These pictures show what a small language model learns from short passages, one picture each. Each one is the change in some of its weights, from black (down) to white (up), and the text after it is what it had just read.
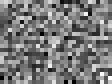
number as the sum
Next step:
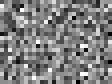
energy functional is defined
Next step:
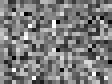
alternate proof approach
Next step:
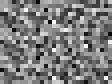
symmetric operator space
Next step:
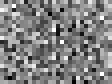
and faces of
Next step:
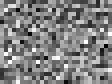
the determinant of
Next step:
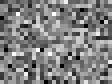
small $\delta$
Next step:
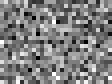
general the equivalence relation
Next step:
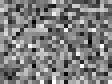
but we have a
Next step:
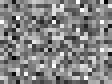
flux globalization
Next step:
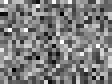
of points. The
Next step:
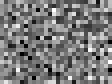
polynomial whose monomial
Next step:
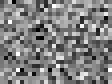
the stable homotopy category
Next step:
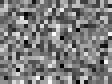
an isomorphism $\mathcal
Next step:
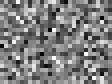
and Solci
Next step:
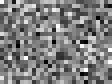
variable. The following
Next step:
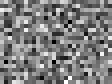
is a projection of
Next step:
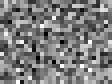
$X$ for
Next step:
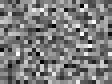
ask the following
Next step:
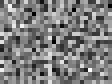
the following lemma:
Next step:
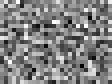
is identical:
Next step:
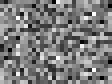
the equation\/}
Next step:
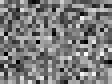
to the claim in
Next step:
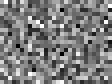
$\zeta$ to
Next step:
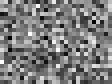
of our approach,
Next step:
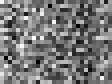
obtient un
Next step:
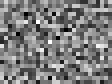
a morphism in
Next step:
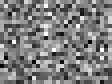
a \K metric
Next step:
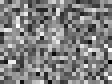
this line is the
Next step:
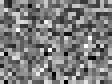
which I will denote
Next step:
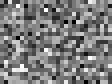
which we shall prove
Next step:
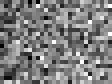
small degree are much
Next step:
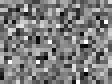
representation of the defined
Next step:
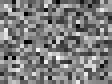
a reformulation
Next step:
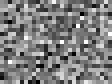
and the integral is
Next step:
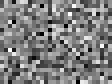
to sums of
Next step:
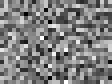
a hyperbolic
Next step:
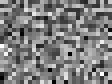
is done via
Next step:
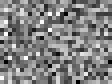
manifold. {\it
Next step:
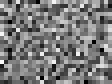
arc and derive
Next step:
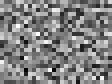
polynomial of a
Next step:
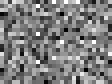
of each of the
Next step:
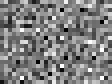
that $f$
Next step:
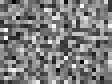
in particular that
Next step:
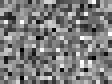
If these do not
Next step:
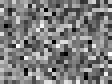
us consider a
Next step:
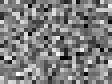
matrix. Our
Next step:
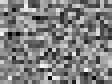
algebra with maximal index
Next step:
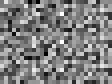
points not on
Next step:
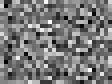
following estimates are
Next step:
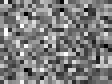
exponential cone
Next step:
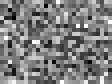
Recall from Lemma
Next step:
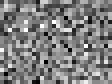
operators. Let
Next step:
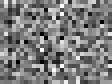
$\ell$ as
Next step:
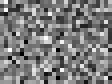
in general not
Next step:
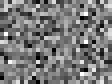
of the generalized
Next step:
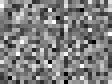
section we first
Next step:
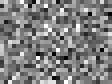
vector $G'
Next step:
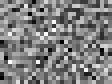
applications of the
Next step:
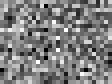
Using the point of
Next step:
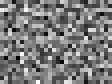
is identified with
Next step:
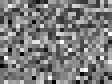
the total curvature is
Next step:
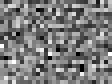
the multiplication in
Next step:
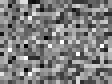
to crack
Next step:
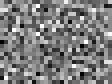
some of his
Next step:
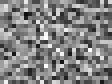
a finitely generated ideal
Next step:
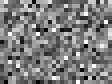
map of the second
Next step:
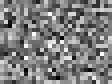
define a function
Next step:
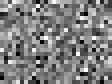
of the spectrum
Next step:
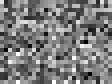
denote the corresponding representation
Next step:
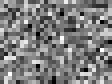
from the homological
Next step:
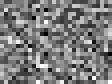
such that for every
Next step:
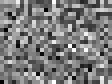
be better
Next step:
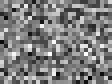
discrete measure obtained by
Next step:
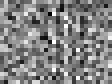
Firstly, we
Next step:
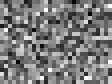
changes in the
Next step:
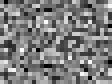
If such a problem
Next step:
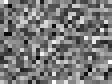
FEM on
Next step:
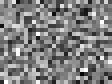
the enthalpy
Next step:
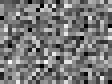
We implemented the
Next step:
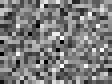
Let $R$
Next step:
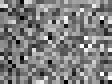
d \alpha :=
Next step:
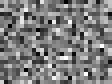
bundle formula in the
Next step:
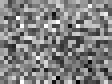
interpolation pair
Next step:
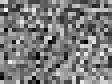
in the sense
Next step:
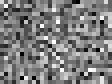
\times m$
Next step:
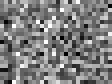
again $\mathscr
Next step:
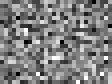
crucial that
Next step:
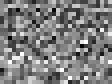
the assumptions of
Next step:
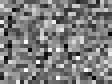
effect together with the
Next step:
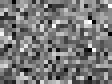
an additively
